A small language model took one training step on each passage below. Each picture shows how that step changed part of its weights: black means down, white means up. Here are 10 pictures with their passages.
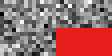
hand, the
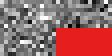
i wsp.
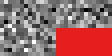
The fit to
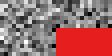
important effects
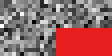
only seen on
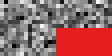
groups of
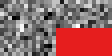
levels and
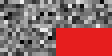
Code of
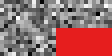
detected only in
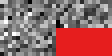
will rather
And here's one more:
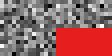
we should not
